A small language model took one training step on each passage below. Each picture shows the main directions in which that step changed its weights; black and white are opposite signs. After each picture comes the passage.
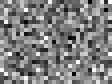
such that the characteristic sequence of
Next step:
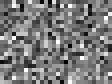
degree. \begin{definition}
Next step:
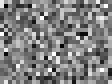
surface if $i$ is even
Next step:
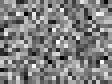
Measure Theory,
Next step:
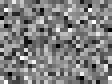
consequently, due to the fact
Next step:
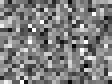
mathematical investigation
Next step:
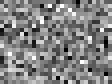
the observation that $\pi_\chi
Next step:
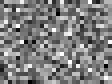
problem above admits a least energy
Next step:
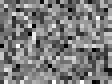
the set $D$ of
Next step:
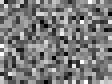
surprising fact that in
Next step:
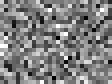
the fact that fractional models
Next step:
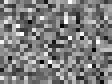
problem, it becomes difficult
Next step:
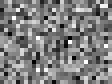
by the sum of the mass
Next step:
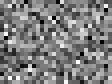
the consensus subspace
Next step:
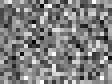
for $k=1$ where
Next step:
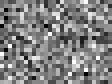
conclusion remains true if we make
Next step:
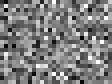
to the vector field at points of
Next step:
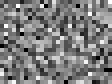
$\PP$ is Gaussian. It
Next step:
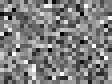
This might %require
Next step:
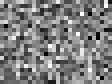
resulting theory. The right morphisms between
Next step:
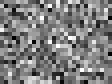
the change of argument of $\Phi
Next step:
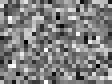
not have full rank. Then there
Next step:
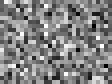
is also possible to derive similar
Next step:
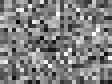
\eeq \section{Appendix
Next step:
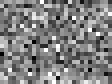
$H$. When $\dim
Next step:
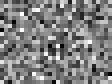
be noted that the asymptotic results
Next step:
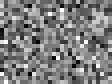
In particular, the symplectic group $%
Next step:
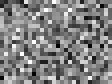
of $G$. \item With
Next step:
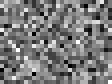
with a countable number of
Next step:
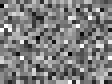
any positive $c$, the random
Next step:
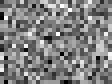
\proof Suppose vertex $i^*
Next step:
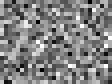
multiplication tables of the
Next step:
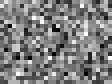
that $m=1$ and
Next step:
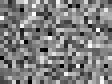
$G$-orbits to
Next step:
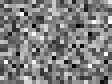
two parts Theorem~2, with
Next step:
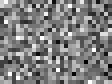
< \infty$$ and we say
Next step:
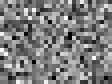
we have a canonical injection
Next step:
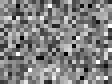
we mean a symmetric measure that satisfies
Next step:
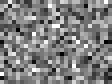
set a high price at
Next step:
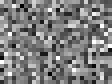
do no more than outline the
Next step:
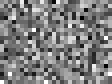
0$. These contradicts to the
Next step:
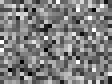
verified in view of the fact
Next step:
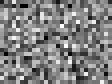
We propose a new approach we
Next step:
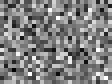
a VLMC with an
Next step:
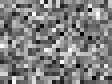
$\Lambda $ by $\lambda
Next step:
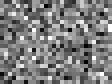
is an $n\times
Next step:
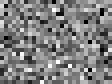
Maxwell stress
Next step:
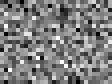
stems from the complexities
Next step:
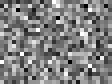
in exactly $i$ points.
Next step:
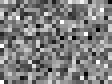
focal points) we will
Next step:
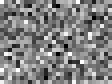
rational functions exists for forms in
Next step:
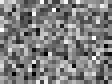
function which is responsible for
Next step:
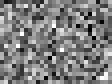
$G=HT$ and
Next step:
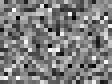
of spectrum simply by
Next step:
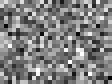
$\mu$ and their projections
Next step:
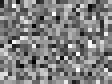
integer $n$, some constant
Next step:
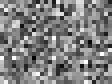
operators appear as infinitesimal
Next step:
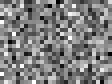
a (subset of a) linear
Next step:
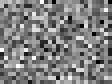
$n$. A maximal sequence of
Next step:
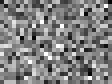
the approximation is made, the
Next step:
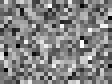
are linearly independent as well.
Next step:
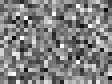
closest one according to the
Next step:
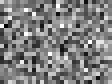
implies the required inequalities $\dot
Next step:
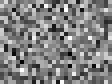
and the filtered-graded
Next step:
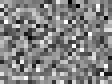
line. The distribution is the measure
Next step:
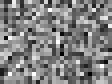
and \begin{align*}
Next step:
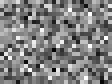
used to evaluate $y$,
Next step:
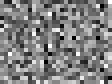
is a cocycle taking values in
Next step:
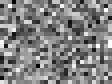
the other hand, we consider new
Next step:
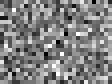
in \cite{Aman}
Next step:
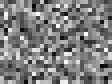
should test normality against
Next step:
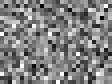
the $F^i X$
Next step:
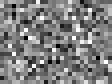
example, we will write $\Vert
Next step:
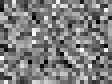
the standardly embedded torus
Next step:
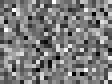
volume~36 of {\em
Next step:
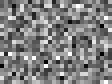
Introduction discussed how the obvious
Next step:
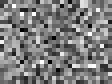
detail, the experiment
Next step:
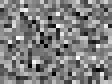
which is the equation needed
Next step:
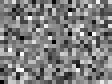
of mathematics we provide in
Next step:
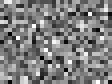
knots for all integers
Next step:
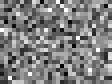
the 2D and 3D
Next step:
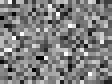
clearly suffices to show for all
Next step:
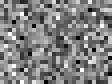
be one of the two standard
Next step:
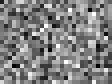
be used for solution of differential
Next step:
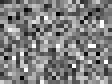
exists then, for $t
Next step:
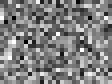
$\Box$ \medskip \noindent
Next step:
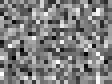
f+tj$. Thus
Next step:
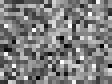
$A_T$ have similar
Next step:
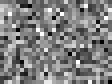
literal in the above
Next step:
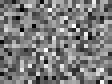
length $L$ and looking
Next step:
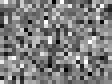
\dim(X)$ and
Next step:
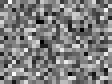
the final section). A key
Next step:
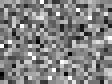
$A_n \subset
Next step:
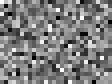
clear. Since matrices $A$
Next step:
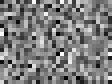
can equivalently represent each square by
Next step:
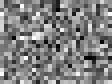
identical experiments with
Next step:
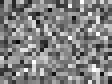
Norms of the numerical
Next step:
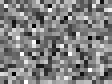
the form $T^n
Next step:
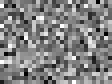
any specific example. Indeed,
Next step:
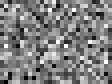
in this rectangle, which
